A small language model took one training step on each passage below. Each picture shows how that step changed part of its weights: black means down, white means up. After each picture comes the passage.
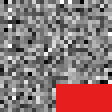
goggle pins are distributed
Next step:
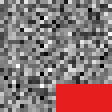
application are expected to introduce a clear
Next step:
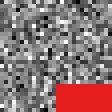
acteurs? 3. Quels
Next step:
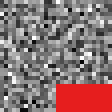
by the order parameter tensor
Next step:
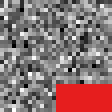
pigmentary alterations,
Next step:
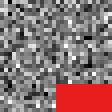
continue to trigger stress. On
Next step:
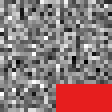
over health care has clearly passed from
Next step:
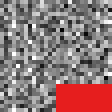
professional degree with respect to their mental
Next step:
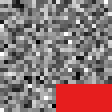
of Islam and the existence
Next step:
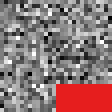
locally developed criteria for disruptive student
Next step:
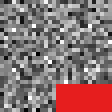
For Remote schools, the
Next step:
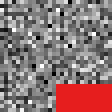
stability, and chemical resistance towards mineral
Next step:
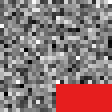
women in the case of unmarried and
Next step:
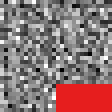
Ocean Revealed by a high
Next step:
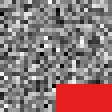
understanding are the following: conscience,
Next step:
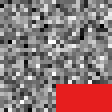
ABBAS workshop and its
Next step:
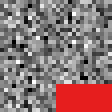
299 • Finally, the third
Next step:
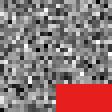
\cdot T^2 + B \cdot
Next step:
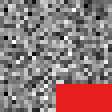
the 67 index TB patients.
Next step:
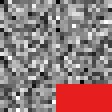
5. Table 5: Impacts of
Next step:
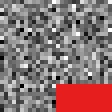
funny thing. I know
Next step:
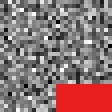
500. After the number of
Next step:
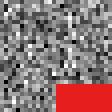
to the initial mass of untreated
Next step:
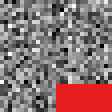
to all the observable and detectable
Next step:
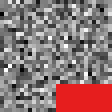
two factors are the main capital that humans
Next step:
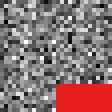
The threshold used to classify values
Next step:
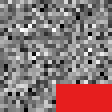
caucasica* -
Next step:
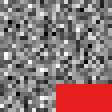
F Fluorinova
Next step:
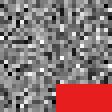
or scratched regions
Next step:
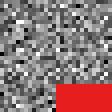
admitted with snake bite
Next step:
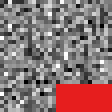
and Lawfare," R.
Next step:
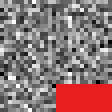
that natural gas remains the main energy source for
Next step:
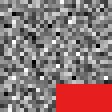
digital markets regulation, to illustrate
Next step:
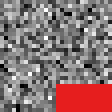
overseen by a male
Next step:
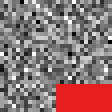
biomass and is initiated by
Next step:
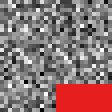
Data were subjected to analysis of
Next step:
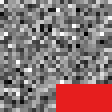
needs to be careful about his
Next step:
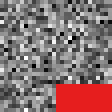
The power range of the design is 30
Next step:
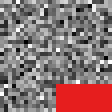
energy systems (RES) systems,
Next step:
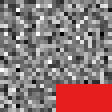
stronger applications. Covering key
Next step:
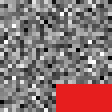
validation set and the test set from the
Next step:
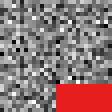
load, the specimens were exposed to
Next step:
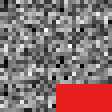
HUMAN HEALTH
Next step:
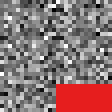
were increased significantly by using different concentrations of
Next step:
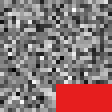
importance, e.g., for
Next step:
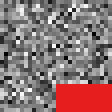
bolus of 0.1
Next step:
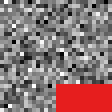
Lin (TOSH),
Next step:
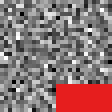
Africa Council for the
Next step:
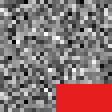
apartment or a building complex,
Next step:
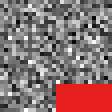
in (A-D). The
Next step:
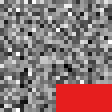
with the background information needed to understand our focus
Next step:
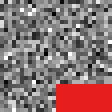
that the humankind faced since the
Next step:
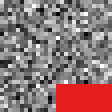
of the virtual world, reading or
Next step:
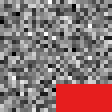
usually moved to different parts of the
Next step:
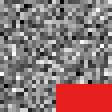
that parents should keep their eyes
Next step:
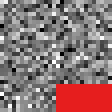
evidence of causality or causal mechanisms,
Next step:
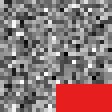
other studies which say that the cause of
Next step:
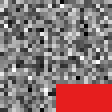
about Philippine history, providing
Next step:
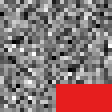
(With the signal of the state of
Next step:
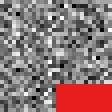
to young children. [14]
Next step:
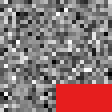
Thus the conventional procedure done for the patients
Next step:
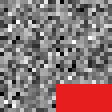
Make, Japan) was used
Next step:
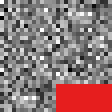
test group and 306 subjects
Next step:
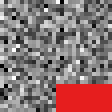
Sodium was examined for its physical
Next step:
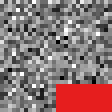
makes a comparison with the previous message
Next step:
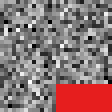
the money laundering a
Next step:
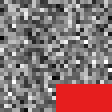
appear in the mouth first. In
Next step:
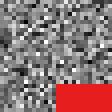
teachers are still able to perform their
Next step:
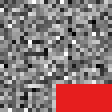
country. This was an opportunity, because
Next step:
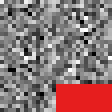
et al., 2024) The tradition of
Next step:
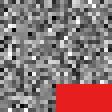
the model, we have made some
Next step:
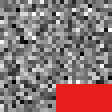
worked/failed). -
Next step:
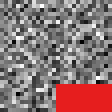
arm. Sample size will be
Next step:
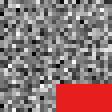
the policy for electric automobile
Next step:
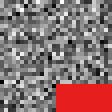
war. EU legislation ensures
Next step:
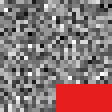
achievements, solidarity,
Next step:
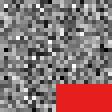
as holding a new-born
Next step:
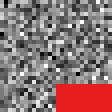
on tailoring the microstructure and
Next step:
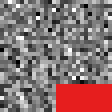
while advocating for greater respect of human
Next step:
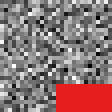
software that can learn from data. It
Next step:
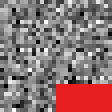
If the signatures differ, it
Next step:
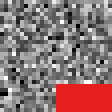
be mostly tied to the different
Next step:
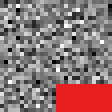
assessment FAIR Findable,
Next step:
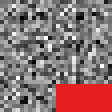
use the information any time by connecting
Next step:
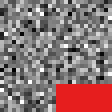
Surgery, elected as Dean
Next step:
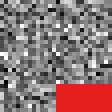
utilize them for sensing. For
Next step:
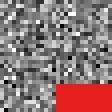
However, there are several other challenges for health
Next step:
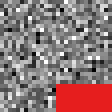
10 days for suture removal. The
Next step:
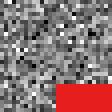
deer, lamb, chicken
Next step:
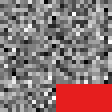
number of tests. The reasons for this
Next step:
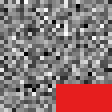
study were subjected to descriptive and
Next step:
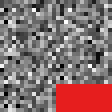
SYNONYMS :
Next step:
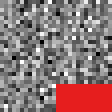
with creativity and commitment by
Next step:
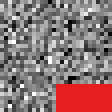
Buriram and Nakhon
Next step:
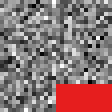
that can help students improve their knowledge of
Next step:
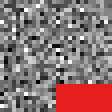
the fuzzy expert system for
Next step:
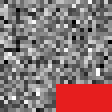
error-IPC msg})
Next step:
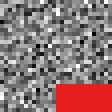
2011. Breast cancer information was
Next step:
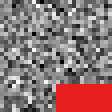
Atlantica*, an agreement
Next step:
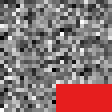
the same drawing style for
